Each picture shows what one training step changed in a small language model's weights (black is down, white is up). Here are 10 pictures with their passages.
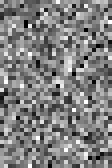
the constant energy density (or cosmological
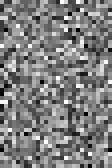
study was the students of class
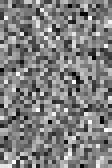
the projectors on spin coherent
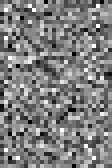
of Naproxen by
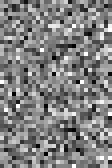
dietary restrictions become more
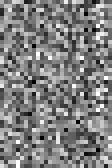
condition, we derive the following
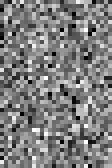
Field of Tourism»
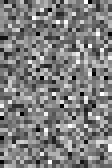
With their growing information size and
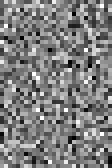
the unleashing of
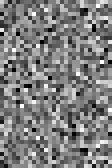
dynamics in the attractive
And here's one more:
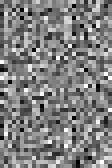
reduction to parabolic equations with
